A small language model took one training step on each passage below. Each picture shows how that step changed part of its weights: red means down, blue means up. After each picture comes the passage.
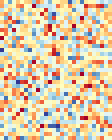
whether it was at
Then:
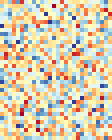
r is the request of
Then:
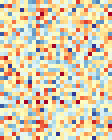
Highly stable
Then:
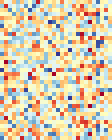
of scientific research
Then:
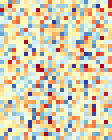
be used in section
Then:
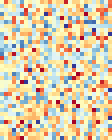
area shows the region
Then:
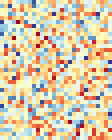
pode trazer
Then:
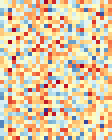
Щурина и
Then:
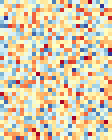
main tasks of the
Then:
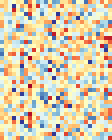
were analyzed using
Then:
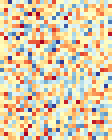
e.g. the
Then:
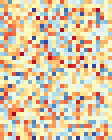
the influence of
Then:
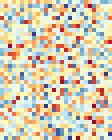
exception, and in
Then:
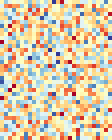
affixes obtained in
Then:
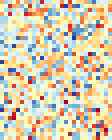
power study discusses
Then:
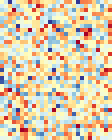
really good?
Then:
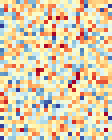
professora pode
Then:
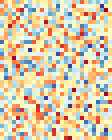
consists of their
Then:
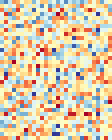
with 20-fold
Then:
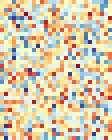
outbreaks. The
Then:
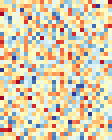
Trapping By
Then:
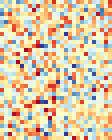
методу у
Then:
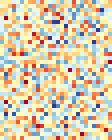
The first order moments
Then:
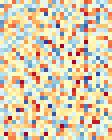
of regions of the
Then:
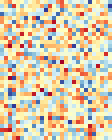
- Batu,
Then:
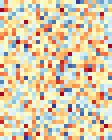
and a weaker
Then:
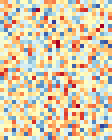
to make informed
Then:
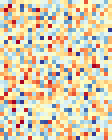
that the expressions and
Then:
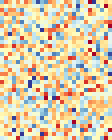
de la Nouvelle
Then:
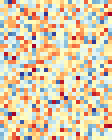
if any, the generational
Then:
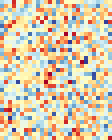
also reserved for
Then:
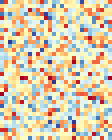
worth to search
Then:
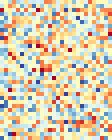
structure as well. It
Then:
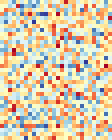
transition by showing
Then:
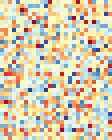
Medicine and
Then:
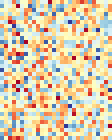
2023 and lasted for
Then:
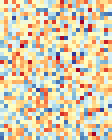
actuar para
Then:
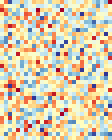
on $t \geq
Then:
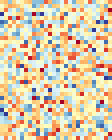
who were involved
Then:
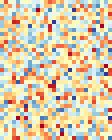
to be of significance for
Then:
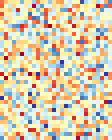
of its Roche
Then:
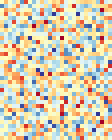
In Section 2, we
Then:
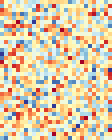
prediction error
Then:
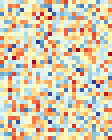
The allowed space of the
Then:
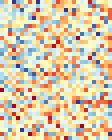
measurements were not taken
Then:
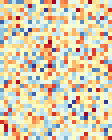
samples: *P.
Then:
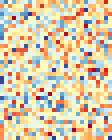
reuniões de
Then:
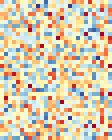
WWW pages
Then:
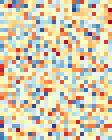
repeated imaging
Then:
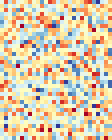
with 10 μ g
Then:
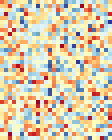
shallow. The
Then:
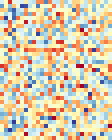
intent modeling, such
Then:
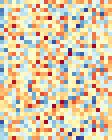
затраты и
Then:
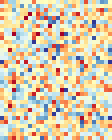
for the subsequent
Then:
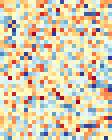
(B) Fault
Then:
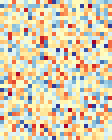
chips, como o
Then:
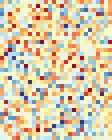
за своє
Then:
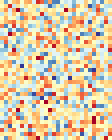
measured using the distance
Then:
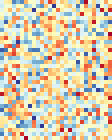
expected sensitivities
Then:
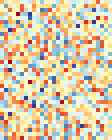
the depths of
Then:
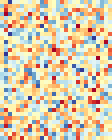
the agent state is
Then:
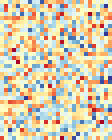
de estos productos
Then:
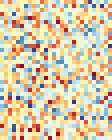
Comparison of
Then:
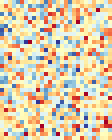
one delivered by
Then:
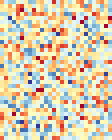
A, Nowicki
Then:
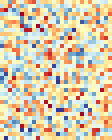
determines the competence
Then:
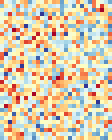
Flood \newline
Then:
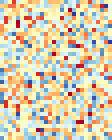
following tetrad
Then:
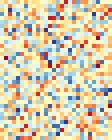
This work was supported
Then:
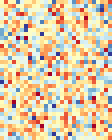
en un talud de
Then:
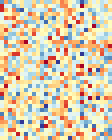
barqaror va
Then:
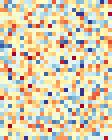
where $\dot{M}$
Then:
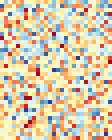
differ in each condition.
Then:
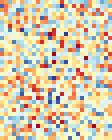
in view of the above
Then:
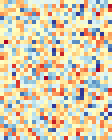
\gamma)\times \rm
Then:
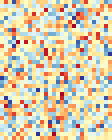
distinguish and
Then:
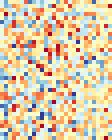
critical temperature upon
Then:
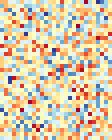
of IR. It
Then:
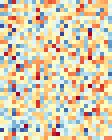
a uma situação
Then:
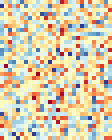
evaluation. This method
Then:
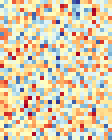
in the life time
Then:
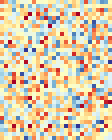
for the Ω
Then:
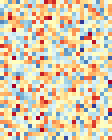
та, бир
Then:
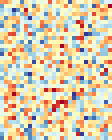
approach, professional
